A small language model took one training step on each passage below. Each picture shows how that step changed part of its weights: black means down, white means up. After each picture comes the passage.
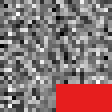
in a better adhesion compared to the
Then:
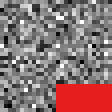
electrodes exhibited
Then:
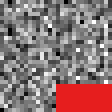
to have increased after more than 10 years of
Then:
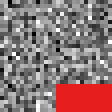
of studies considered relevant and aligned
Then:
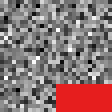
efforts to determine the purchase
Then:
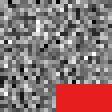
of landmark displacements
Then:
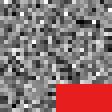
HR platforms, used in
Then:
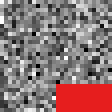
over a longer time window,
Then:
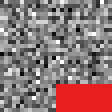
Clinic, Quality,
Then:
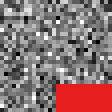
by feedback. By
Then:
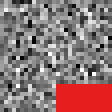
density, organelle and
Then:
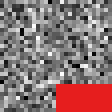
the outstanding significance of the
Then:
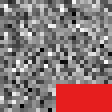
were expressed as Mean
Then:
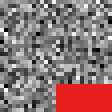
conducted. It was found that, on
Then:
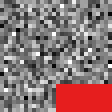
agricultural land, economic gains are
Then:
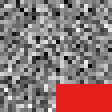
organizes, and distributes
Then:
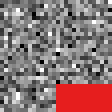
Motl, R. W.,
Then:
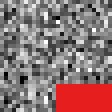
It is worthy to know
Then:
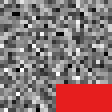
represents vital difference in
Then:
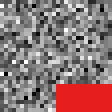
resin at induction heating,
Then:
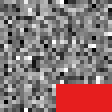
its molecular structures in a
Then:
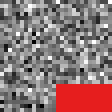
are female. It shows that most
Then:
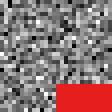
of our proposed **DnS** framework
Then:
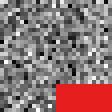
the effect of lubricant on
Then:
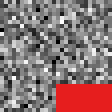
refluxing benzene to
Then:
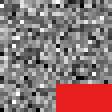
Ashchyotana / various
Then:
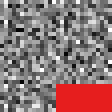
Study results also indicated that
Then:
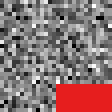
the text require participation in
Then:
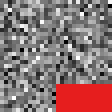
c Statistical Inference ** at
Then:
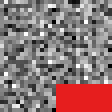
Consortium composition
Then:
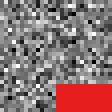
C. Organization This paper
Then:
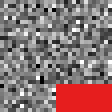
– PPI waste streams
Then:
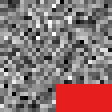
refers to Indonesian
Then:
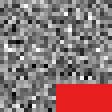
same brand although other
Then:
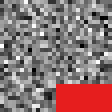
these data/results agree well,
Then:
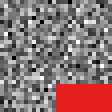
with video data has also been
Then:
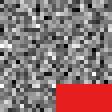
CO₂ emissions. Fig.
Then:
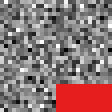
In conclusion, we reported the design data
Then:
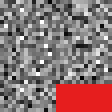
buildup in the body of a
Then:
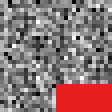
of governing is usually
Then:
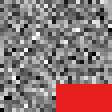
challenges for the further prospective
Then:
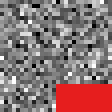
[7] use the term
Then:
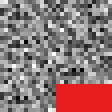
results are recorded in Table I.
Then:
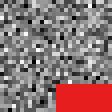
S_N calculations (around
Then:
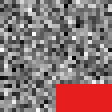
continued to recognize had
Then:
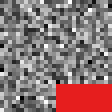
identifying and treating the
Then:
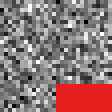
like science. In order to know the
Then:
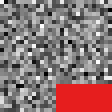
Multiple transverse
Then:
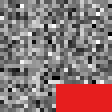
study conducted in UK found that
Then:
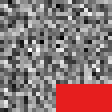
was retrieved from
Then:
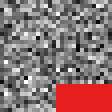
for 15 minutes while the
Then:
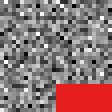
FORTRAN 77.
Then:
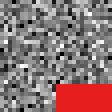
broadly there is not even physical
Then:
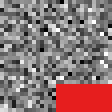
purposes. 4.
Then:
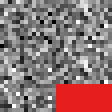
increase in the number of labeled
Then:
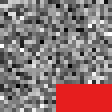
the organism which include Urease
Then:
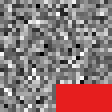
1). The t-test value
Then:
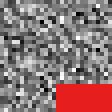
but the content of these parameters is
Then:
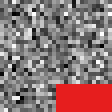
y , and the parametric model,
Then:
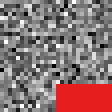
temperature XRD patterns of the
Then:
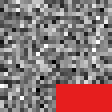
participants with disabilities indicated that
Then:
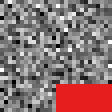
copying one another as well
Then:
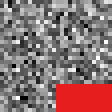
and the expansion of the economic
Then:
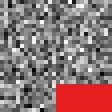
- Main program physics goal
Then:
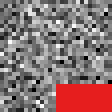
sufficiently large for an
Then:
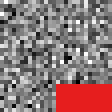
capital and propensity to
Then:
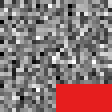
wordlist with the different forms
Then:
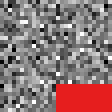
*Significant IV.
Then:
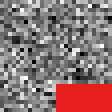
In line with the network's values and
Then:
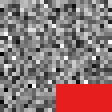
tools (e.g.,
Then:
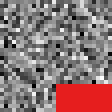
another survey will be required.
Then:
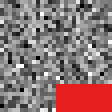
segmentation determines the access of
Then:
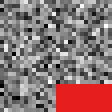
implementation stages, identifying condition
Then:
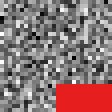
from the Moodle and
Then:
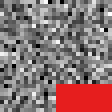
the customers want and how
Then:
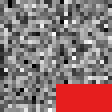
to perceive information differently, such
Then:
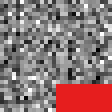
are needed. Lemma
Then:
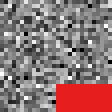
what you say. In such
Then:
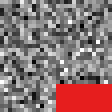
recurrent TB disease, but
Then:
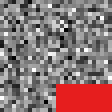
(5) are multidrug
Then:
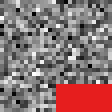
the building's y-axis
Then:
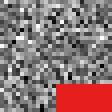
Controlling the GVPI process
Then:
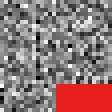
Figures 9 to 15. As shown in
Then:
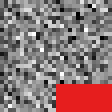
requires the development and implementation of
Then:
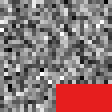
informing them of the dispute
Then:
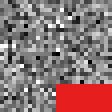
expression profiles of several response
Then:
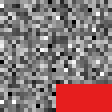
size (m ²) Farmer
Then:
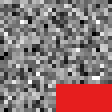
general development of students, but also on the
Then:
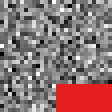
Statistically-based surveys and
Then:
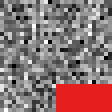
the projection area is defined as
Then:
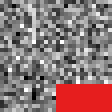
space era. Rather, due
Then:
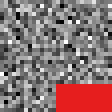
is similar in a chest
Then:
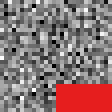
with derivatives markets.
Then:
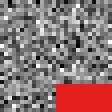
of lesions (Sim et
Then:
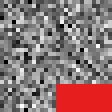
weeks in IUGR
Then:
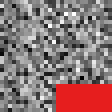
performing tasks. The findings that
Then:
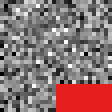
pregnancy had been conducted.
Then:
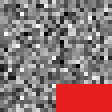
When compared with enhanced
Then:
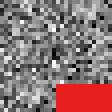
improvement in knowledge about how the
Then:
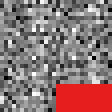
the US Department of
